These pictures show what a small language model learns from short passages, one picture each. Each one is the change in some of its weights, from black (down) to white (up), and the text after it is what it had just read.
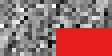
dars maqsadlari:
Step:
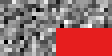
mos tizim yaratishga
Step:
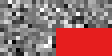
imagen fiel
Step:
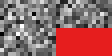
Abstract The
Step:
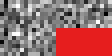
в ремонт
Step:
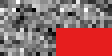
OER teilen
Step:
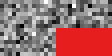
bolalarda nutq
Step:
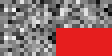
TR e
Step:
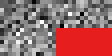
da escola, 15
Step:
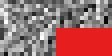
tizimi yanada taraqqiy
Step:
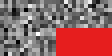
хлеб как
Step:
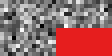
ser produtivo e
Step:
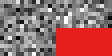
un parent
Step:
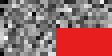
financiamento que
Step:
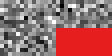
платок в
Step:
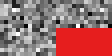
para corrigir
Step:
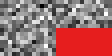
de la experiencia
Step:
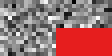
questões da
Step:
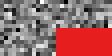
stressful work
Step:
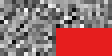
buna görə
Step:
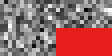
en bas). La
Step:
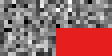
researched group and
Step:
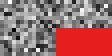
a un grado
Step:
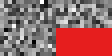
exige une formation
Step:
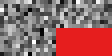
les barrières
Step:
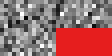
social, económico
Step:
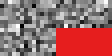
hayotidagi eng
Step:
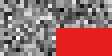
con la población sobre
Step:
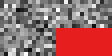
si se quiere
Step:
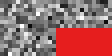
aj balenie
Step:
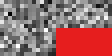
de erros
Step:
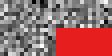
bizes uchun
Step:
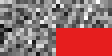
Publicada el 24
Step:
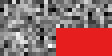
humano. A literatura
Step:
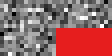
El Método
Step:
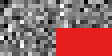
развитие сотрудничества
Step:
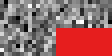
При этом
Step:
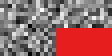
problemen dan
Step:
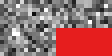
com a média
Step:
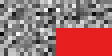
boshqa xalqlar bilan
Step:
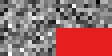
large zone
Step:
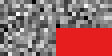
relaciona com
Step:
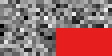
Baseada em
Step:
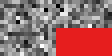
foundation on
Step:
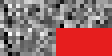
asosiy metod sifatida
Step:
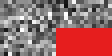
contract de
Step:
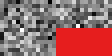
Circle by
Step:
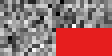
затоки й
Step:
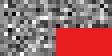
of forming
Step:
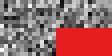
Нил —
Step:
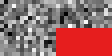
йўтал ва
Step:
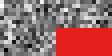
la période
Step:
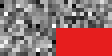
se presentarán
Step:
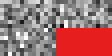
primeira, o
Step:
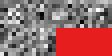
darajada birligi
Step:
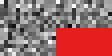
– URL:
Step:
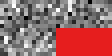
que puedan
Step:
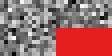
um posicionamento
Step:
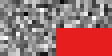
pesquisas diretas
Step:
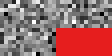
etdi. U
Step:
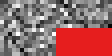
zwischen dem Kind
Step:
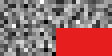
concurrence de
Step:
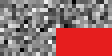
bir qatorda uning
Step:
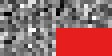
că nu există
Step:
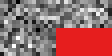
o vício
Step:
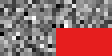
i norra
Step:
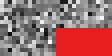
através da ausência
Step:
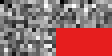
науки і
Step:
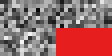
инноваций в
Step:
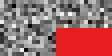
venceu nas
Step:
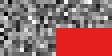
style in
